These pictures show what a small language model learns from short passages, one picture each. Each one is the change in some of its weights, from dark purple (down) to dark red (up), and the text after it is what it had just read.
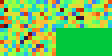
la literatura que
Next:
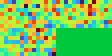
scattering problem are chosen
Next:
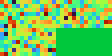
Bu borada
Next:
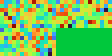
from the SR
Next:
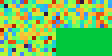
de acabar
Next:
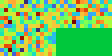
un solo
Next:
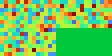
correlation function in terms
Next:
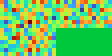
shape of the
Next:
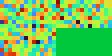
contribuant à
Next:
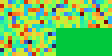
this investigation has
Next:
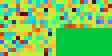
Los resultados
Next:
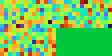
interaction of these
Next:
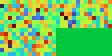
fanlari bo'yicha
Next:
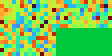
construct a
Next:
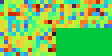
has nearly
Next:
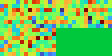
as well as
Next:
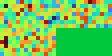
to suppress
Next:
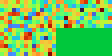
materials in the
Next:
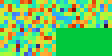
on the hydrogel
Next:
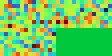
sich in ihren
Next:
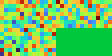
spectroscopy. The
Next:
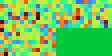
suatu sistem.
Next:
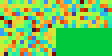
agents, the
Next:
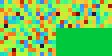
A detecção
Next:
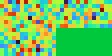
cooling and other
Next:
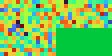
Frequency shift from
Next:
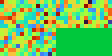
is A \times
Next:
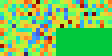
para a realização
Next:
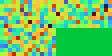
the dwarf
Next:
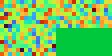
buscam em
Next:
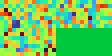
kinetic energies
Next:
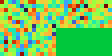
grains with dipolar
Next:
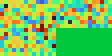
consumes the output
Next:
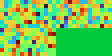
schematic plot of
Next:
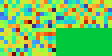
the overall shape of
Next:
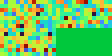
physics at energies from
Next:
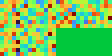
tensor product of
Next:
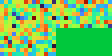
incorporación de
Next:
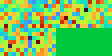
rule out the
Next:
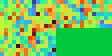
precise here means
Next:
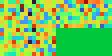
go further by
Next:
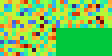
The TA SD
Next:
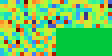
(and thus with
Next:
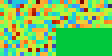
are of course
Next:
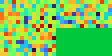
the recorded
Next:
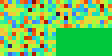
useful discussions.
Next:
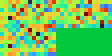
performance index when the
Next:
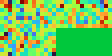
identity matrix.
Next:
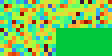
The better observables
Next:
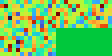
mode preserves its
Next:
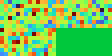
were performed at
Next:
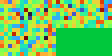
written as:
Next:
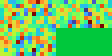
would not consider it
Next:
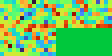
ends when the
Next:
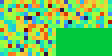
shear vs
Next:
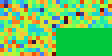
elastic interaction of
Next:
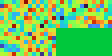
the terms on
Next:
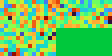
aspect ratios
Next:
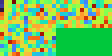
this method allowed
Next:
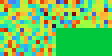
However, at some
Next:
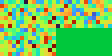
résultats de
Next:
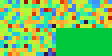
that of our method
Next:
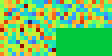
of proper edges
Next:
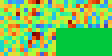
there is a
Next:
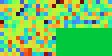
the historical
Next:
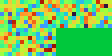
The figures plot
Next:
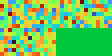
this change of variables
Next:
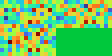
the effects of
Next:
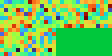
a much debated
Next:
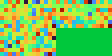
guarantee that invariant
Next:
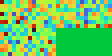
on interpersonal
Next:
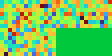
$\Delta /
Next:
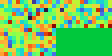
This paper asks
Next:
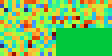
a way such that
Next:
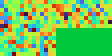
la innovación
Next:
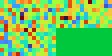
на основе
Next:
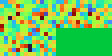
% Rx
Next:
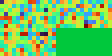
of Korea
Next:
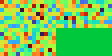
task. In this
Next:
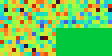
a londoni
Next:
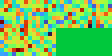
social e outros
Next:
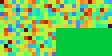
timescale, which
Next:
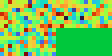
adapted the
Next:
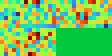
for applications that use
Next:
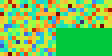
factor equal to the
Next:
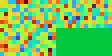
line and the
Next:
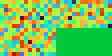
based on those
